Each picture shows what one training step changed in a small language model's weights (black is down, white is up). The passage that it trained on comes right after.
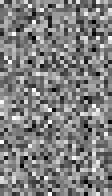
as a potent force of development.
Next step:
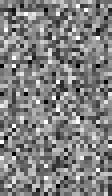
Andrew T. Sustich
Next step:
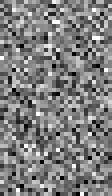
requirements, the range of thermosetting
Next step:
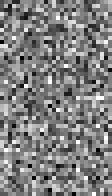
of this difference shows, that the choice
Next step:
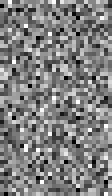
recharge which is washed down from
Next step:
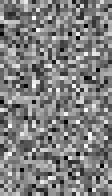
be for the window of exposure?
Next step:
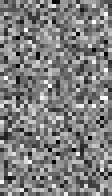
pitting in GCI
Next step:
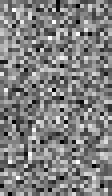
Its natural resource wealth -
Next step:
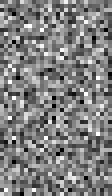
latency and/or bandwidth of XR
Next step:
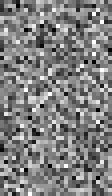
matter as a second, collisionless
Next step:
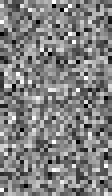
illustration we assume a single neutrino species
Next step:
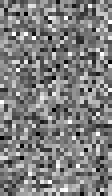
Marinov$^b$, A.
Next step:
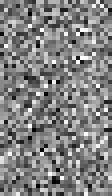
DSG voltage has slight
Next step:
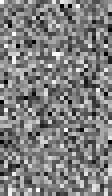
hosts. Each subnet
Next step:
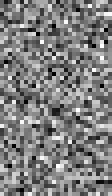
when teachers perceive
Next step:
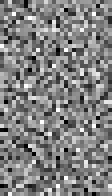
Liouville equation for
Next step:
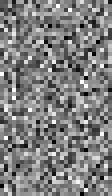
reduction events decrease occupancy
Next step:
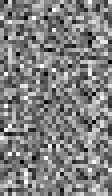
allow for heat absorption from one
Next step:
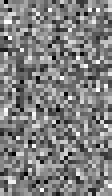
corresponding to the reflectance spectra, derived
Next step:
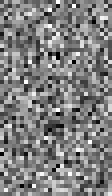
project to cover a variety of
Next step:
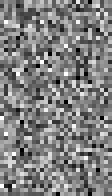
to EDGES), and
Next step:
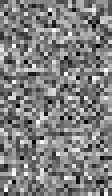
action under the gauge transformations of all fields
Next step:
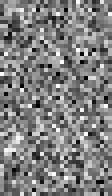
of $\sim 12$ in the spin
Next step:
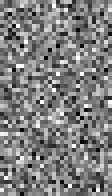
\cite{ilic:20} using
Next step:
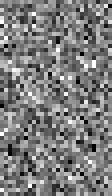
and Y channels (for details of the
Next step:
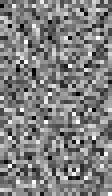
fermion actions can provide many
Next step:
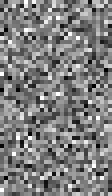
actuators and sensors that are
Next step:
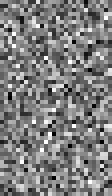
innovative practices that cope with the
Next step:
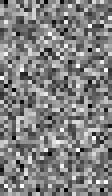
two-dimensional structure facilitates easy
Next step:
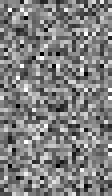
non-collective state, plays
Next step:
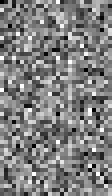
Physics and International Laser Center,
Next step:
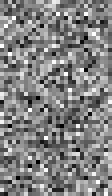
matrix equation. In order to capture the
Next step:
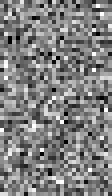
normal to the lattice plane.
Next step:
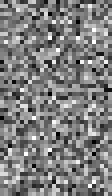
but I have never heard that they
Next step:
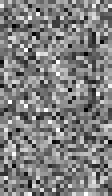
labourers, had no other
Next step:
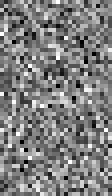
and Raymond E.
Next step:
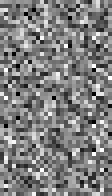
al. (manuscript 2023)
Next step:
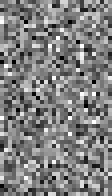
Access funding enabled and
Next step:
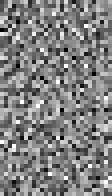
been extended to a multicarrier
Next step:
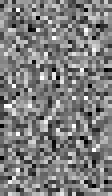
audiences When your key
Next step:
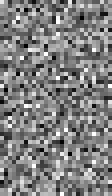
Institute of Educational Technology
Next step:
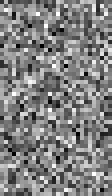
Given an image pair, our approach
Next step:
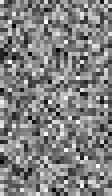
been change during the period of 2018 - 2023
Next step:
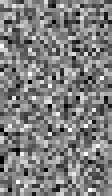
magnetic forces. An algorithm has been developed
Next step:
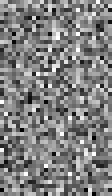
Image (DI)
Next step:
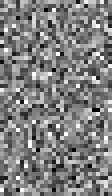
say that a process is compatible
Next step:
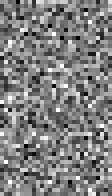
the cut-off parameters resulting from the
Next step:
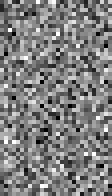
this scenario, it is well explained
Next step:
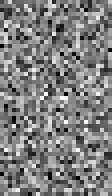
between predictions and targets (geometric
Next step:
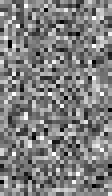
used to standardize multiple variances of
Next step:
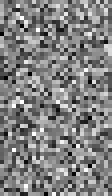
21st Century Professor
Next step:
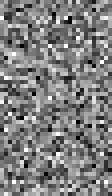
of autism for 386
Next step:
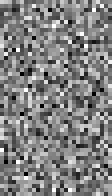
573 int maxIterations,
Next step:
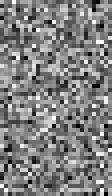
the main article. In our calculations,
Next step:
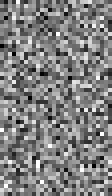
polyesters (PET) by
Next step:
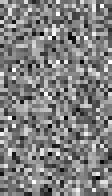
SVM with linear and Gaussian
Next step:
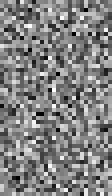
cooperation and shared values between the
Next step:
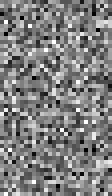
of $^{157}$Dy increases
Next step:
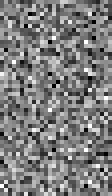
If the true universe is
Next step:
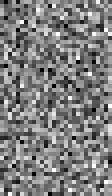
entanglements, which can limit
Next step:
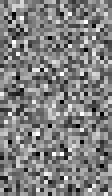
$A_4$ may be regarded
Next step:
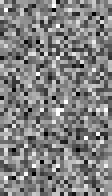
poisoning. Betanin,
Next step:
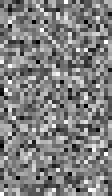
of order $q$. They are
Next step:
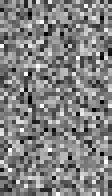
age, 45.40 per cent were
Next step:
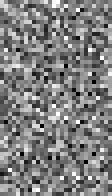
$\psi$ $\mathrm{span}$
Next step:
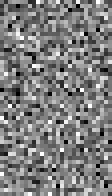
and quickly and effectively transfer knowledge
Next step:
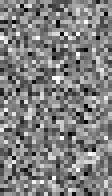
aimed at studying seismic
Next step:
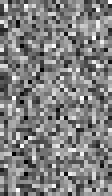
in Sec.~\ref{sec3a}.
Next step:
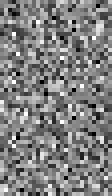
used as solvent. Similar observations have
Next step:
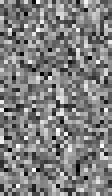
their private training data, making it
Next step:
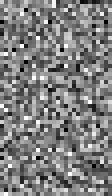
panchayat leaders in
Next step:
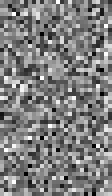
to phonons, one obtains a
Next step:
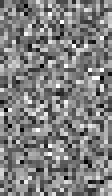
implementation, to stream channel taps generated
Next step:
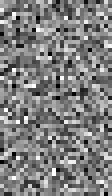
the most desirable property in probability
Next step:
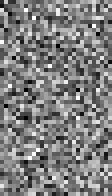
Mixing is not included leading to
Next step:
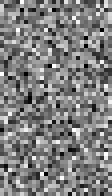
(USE) data, and the
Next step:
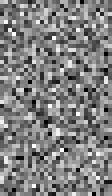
demonstrate that, due to the optical time
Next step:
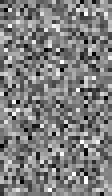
we expect that \lya\ does not
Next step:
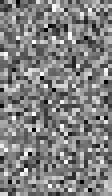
potential energy and the last one is, as
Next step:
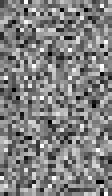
the domain and is stopped before
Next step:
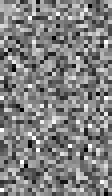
In this work, we compared a set of
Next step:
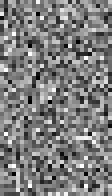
supressed. The single-particle
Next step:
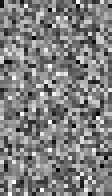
Areas, and North
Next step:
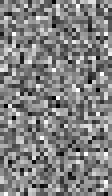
falls to zero as the final state
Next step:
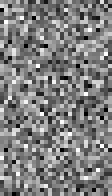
impact of MIPs on the environment
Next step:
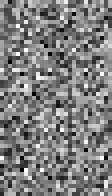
those detected intrusions and
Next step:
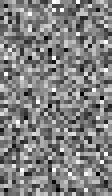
that by committing to semantic
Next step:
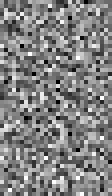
2-qubit XY-model
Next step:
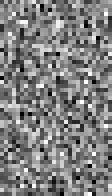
on whether the ``gain" dominates
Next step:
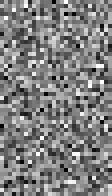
to effective rainfall; it is expressed
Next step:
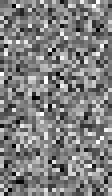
Computing National Nuclear Security
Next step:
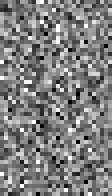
differences in TOC removal and
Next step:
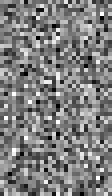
of Zoology, University of
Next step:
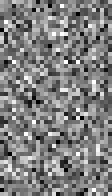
\lim_{\mu \rightarrow \infty}
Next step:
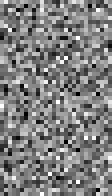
properties of soil such as grain
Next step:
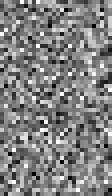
the required Rabi frequency is
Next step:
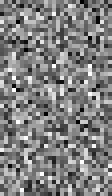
T}\right) _{;\alpha
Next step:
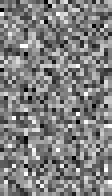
of factors, including age, sex,
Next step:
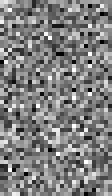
in terms of per cent inhibition
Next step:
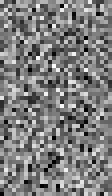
plane of incidence. Hence it
